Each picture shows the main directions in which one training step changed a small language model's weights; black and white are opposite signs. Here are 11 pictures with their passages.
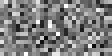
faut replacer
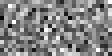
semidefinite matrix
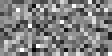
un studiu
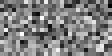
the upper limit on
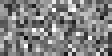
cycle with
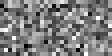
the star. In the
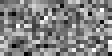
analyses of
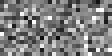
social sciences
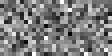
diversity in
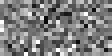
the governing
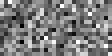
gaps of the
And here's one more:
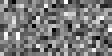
і між
